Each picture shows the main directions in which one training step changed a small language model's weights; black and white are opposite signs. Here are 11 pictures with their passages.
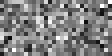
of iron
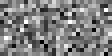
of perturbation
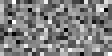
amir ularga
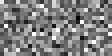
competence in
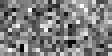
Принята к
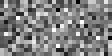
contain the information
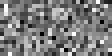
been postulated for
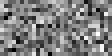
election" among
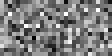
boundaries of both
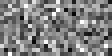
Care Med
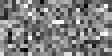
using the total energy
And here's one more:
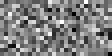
the basis for
